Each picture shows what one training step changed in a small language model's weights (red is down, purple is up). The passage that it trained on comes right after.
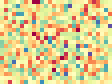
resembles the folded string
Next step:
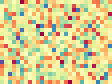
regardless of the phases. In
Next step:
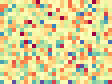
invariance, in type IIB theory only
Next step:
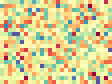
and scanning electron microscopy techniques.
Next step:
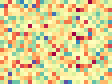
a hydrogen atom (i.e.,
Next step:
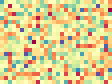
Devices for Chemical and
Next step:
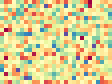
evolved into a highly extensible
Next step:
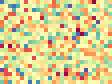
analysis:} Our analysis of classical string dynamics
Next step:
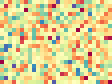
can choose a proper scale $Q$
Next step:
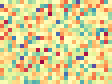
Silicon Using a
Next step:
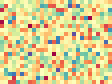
applications to bond and currency
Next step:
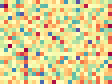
by a dotted line (red). The
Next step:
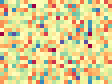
allows for fast merging cost
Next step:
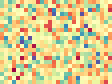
$N(\Psi)$. Then we
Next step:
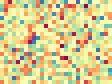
a modern viewpoint,
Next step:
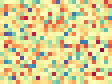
are similar, but the error bar for
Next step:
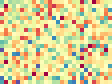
is determined by another weakly coupled theory as
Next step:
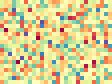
coordination, both anions are
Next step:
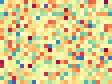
indicate that missed soft-fraud
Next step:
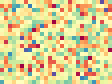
consumption is also doubled compared to
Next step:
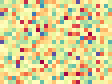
total energy density. For small
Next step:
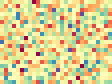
be complete, which will increase the
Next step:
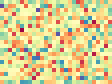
School of Mechanical Engineering\\
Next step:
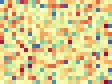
use programs implementing narrowing operators
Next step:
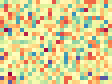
of ultracold atoms},
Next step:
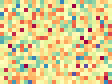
additional recovery procedure and from Eq.
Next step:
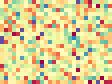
systematically embedded into the event generators.
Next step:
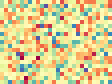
all the Yukawa interactions containing
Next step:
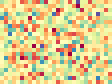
As in the Euclidean case, also
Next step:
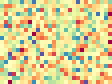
and HRCS). The
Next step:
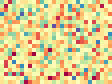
useful, as some of the techniques used
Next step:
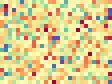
for fermions, 3 for $W$
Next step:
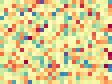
For $RNG$-drawable
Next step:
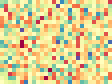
of high density and inert surface,
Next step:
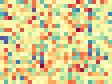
if giant planets don't create a
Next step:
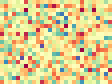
will have momentum dependence, since
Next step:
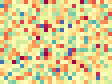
toward the far neutrino detector. In this
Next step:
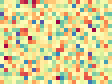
demonstrating the effectiveness of
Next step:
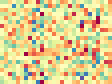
medium would show the ability of a given
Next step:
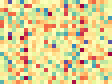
(practical threshold is around 35
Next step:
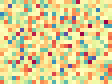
similar trend, mainly for the last set
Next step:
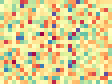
sky background. This means that, depending
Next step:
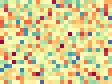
of Pt is strongly influenced
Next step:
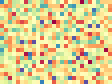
handling, etc. The latter
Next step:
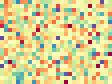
the Hartle-Thorne
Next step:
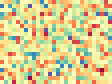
direct-transition amplitudes are collected as
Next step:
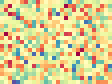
deposition of Cr/Au
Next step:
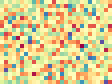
models for the transmission and processing of
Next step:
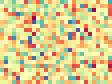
flares without CMEs,
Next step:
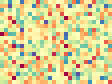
est cependant une
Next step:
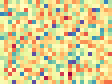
simple white light Halogen
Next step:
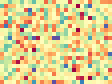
and $2$ in the case of
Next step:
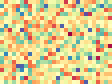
[35]. The Constant
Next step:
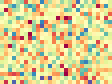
opposite ends of the molecule.
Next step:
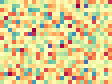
efficiency of enhancement in terms of successfully
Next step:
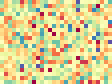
new technologies''. We decided
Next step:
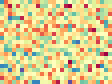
that large and complex hydrocarbons
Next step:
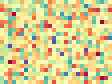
types $A_1$ to
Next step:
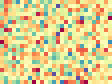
the 1x1 convolution accelerator from
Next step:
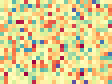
parameter illustrates the accelerated phase. The
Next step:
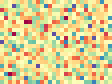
effect of collisional energy loss is relatively
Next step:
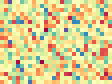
values. (a.) variation of the
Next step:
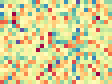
R. Br\"uhl,
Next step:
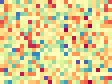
are also known for a long time but
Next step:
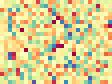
variety of techniques. However, there has
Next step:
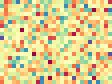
the loss of $2$
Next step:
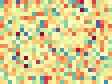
the incident photon. If the photon
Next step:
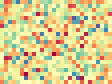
the MSSM at the
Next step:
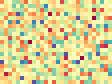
interrupt thread is running
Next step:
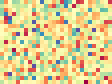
achieves superior signal quality and lower
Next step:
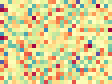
in the past. 2.
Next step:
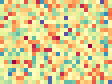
whether it is valid or invalid
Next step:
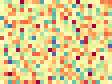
However, set constraint solving methods are
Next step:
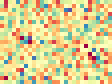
an LBV-like event.
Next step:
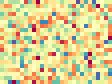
invariant. This operator needs to be
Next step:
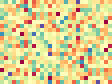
where the number of elements in
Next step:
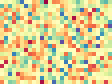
between $\vec{k}\uparrow$
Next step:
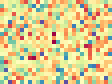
impurity pulls the latter through
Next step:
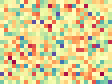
orange lines represent the same Kerr
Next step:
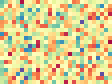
A}{\partial \hat{r}}.
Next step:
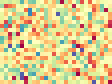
and find that the one located at
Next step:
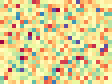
be considered as proxies for the
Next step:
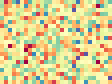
the cluster spins. The net
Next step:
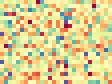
functions. By using the Ward
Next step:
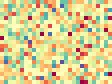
objects, see table 3.
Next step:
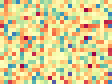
the number of realizations used to estimate
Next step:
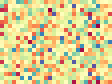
on these definitions, we can naturally
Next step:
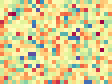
manuscript and valuable comments.
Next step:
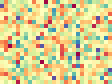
from the coastal vehicles.
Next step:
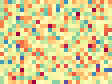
(16\pi )$ quantifies
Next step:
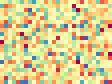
and in M49 when the
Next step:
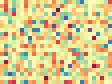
enough gas for a MC and to form
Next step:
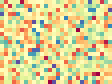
electrode Immunization
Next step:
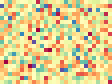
Hessian for TT mode}.
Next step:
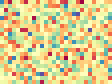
provide extensive comments and clear variable
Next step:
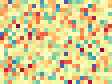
\citep{san14}, friction
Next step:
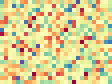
code model. Qubits,
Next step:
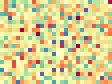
equal for several self-dual models such
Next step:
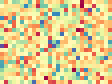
these profiles are dominated by a low velocity
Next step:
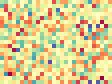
of core collapse events per solar mass of
